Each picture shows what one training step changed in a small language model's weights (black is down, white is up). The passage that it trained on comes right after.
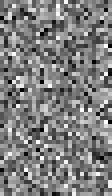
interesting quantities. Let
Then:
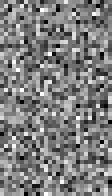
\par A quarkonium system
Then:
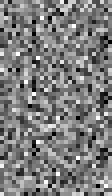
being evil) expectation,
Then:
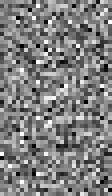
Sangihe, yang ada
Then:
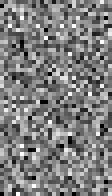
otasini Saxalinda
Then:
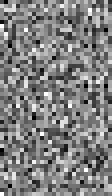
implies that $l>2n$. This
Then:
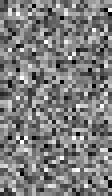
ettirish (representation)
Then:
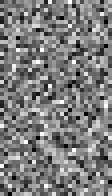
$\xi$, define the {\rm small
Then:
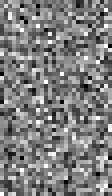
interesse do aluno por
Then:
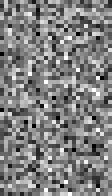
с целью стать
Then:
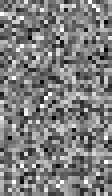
This parametrization is found to
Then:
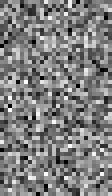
of the phenomena observed
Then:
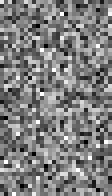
introduce the notion of
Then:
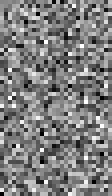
va jamoaviy
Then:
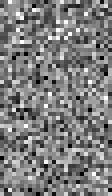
Completion of Projects in
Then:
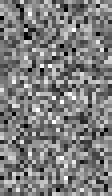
getting closer to the
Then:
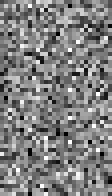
case of a broad distribution
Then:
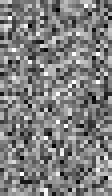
provided the best results across
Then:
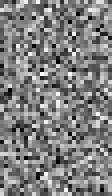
with $n$ blocks. Let
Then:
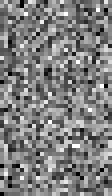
Brasil V Estudo
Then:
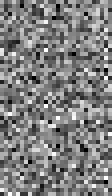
los investigadores y
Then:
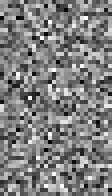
sheet, where resonance
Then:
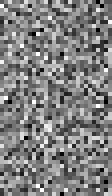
pangangalap ng mga
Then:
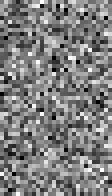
allow the participants to
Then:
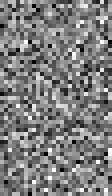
conditions at the preregistered group
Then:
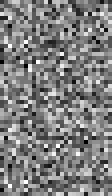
a normal subgroup, then
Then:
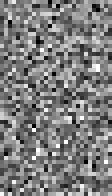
сомнения то, что
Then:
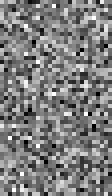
drift rate of 2.2
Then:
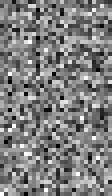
є актуальним,
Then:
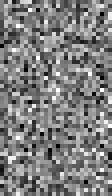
of finite reductive groups},
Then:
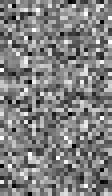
e poderosa frase de
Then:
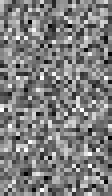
$\Mat F$, corresponding to
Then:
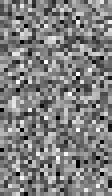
review the relevant
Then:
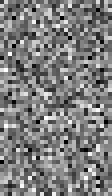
maqsad qildik.
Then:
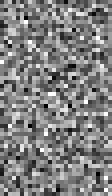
system $G$ is said to
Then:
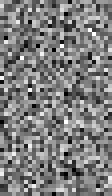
respect to the triangle
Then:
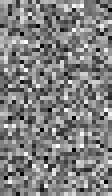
anisotropy, after
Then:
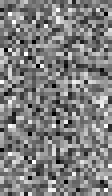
obtained from calculations with the
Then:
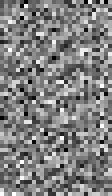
erreichen - die
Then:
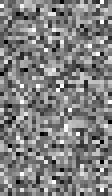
and Monte Carlo signals
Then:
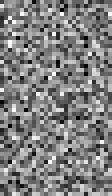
no sufficient evidence in the
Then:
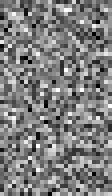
the cubic vertex, since
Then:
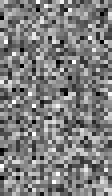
the following table. They have the
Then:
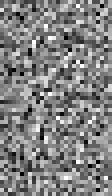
bani sau alte
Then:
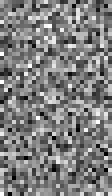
and $x_1$ were
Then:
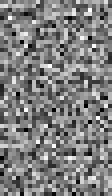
T$ and $T$ we refer
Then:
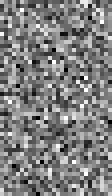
it represents the case where the conditional
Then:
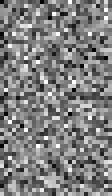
and $4$-dimensional cobordism
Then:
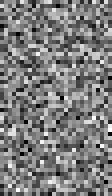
more tightly, while
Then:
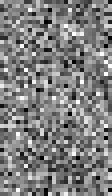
an embedding $\varepsilon:
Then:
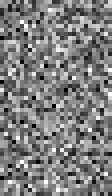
using the representation of the
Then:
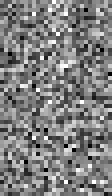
addition, a neophyte
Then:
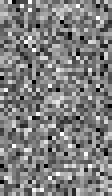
approximation, Brodsky and
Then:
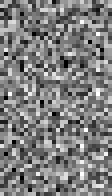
may not play optimally but
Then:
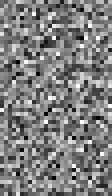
é, muitas vezes,
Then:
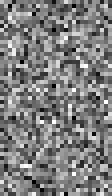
inhomogeneous space given by
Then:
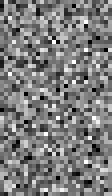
«поверх других
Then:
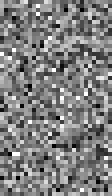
Therefore we must add to the
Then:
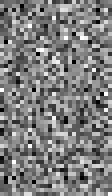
we slowly sweep the
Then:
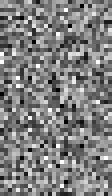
we expect a contribution to the
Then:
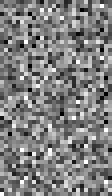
Militar pela UniBF
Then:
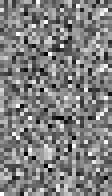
see \cite{MV1},
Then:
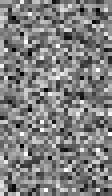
sistema é dada por:
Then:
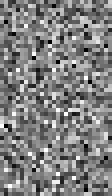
лишь средство
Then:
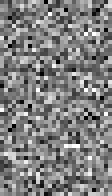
on $z$-clique
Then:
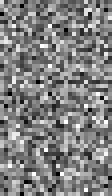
These properties make the
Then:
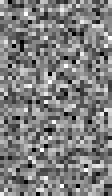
som er ansvarlige
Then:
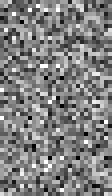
users might navigate
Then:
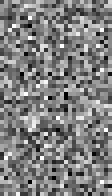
conceitos importantes.
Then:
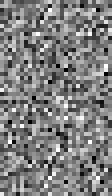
A$, here adapted to
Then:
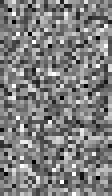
\item Subsubcase
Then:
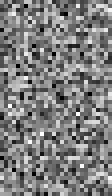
$F$ which is not the case
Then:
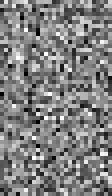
be distinct. To prove
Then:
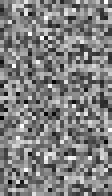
case $n = 1$ is
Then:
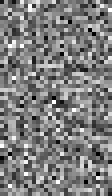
that for non trivial cases it
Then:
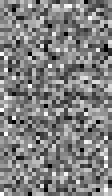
1\le s\le m
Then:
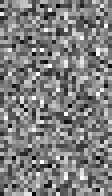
next section, we shall
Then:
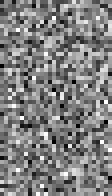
provide the best overall
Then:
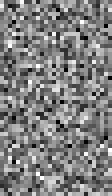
in the domain of ``close
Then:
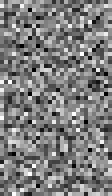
le precipitazioni
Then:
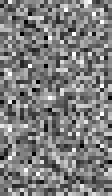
former, and cohomological
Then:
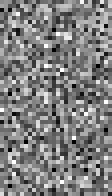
making this choice has
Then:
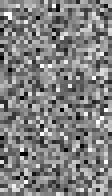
entries equal to one in a
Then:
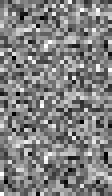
$\phi $ is essentially
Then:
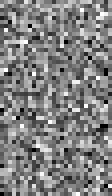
ibang mga wika at
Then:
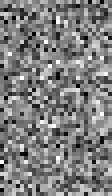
Bell inequalities and
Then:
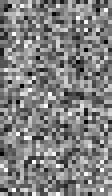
Example 3). In finding
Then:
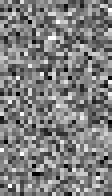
are the same, only the embedding
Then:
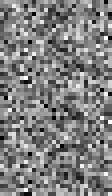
a quasi-ordered
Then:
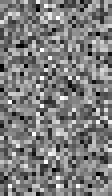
time with its initial value. This process is
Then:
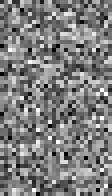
separate discipline but also
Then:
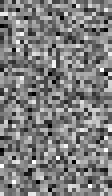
positive integer $n$. The
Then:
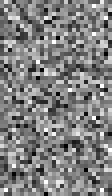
denote the singular support of a
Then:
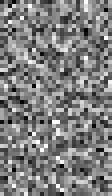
no description of our system from the
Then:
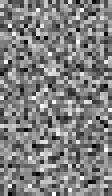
and $A^q_j,
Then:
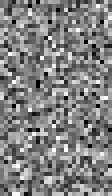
reflexión madura y
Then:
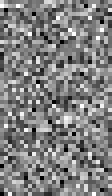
operations} In this section we focus
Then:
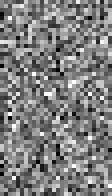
smaller than $n$ and thus
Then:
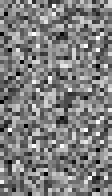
of shear rates and
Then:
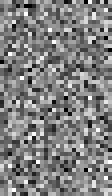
dit, une application
